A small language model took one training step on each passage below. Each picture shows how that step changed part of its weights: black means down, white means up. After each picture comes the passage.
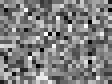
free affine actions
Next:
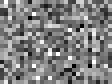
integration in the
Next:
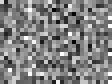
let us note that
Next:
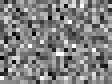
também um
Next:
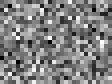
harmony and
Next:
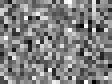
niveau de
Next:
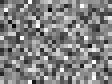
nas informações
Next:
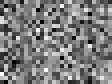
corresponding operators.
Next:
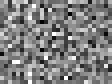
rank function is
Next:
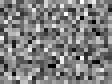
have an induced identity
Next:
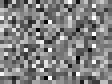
adaptivity for
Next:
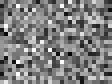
in patients
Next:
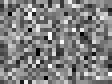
the equation to get
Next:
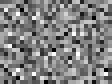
lastimado de
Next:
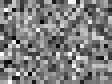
are continuous functions.
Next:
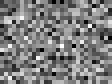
A$ such that
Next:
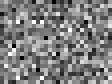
Q$ by
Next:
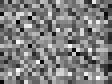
and/or the
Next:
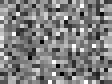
– davlat
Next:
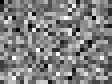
of the difference
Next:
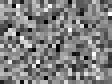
the sections}
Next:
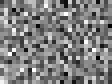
and fracture
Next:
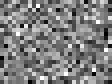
the solution of the
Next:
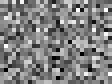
$Y$ so
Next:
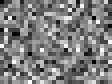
of this paper.
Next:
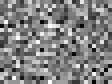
graph, get the
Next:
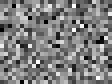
the paper}
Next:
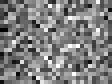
lupin kernel
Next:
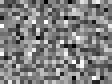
always refers
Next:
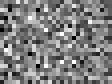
fairness of
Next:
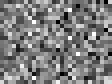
\leq t$
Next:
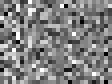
instance, in
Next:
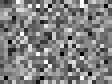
mainly been
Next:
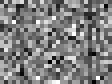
conceito de classes
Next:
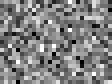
in leading
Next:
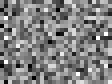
there are a
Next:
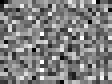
passou a
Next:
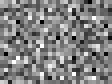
deve considerar
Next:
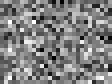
S$ we
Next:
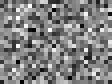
Then the following
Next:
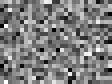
we can choose
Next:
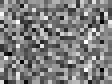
materiales y
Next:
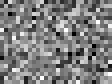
M$. Our
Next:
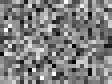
distinguish between
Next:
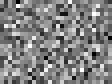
is evident
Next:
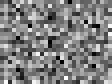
то же
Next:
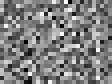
la necesidad
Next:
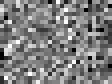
do ciclo
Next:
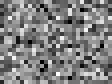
For the IZ
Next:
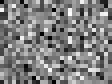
The quotient
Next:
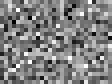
this study belong
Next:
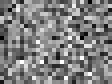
orientation, then
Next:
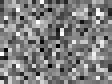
runs through
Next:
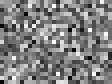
compute them
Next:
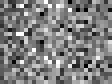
j \in M
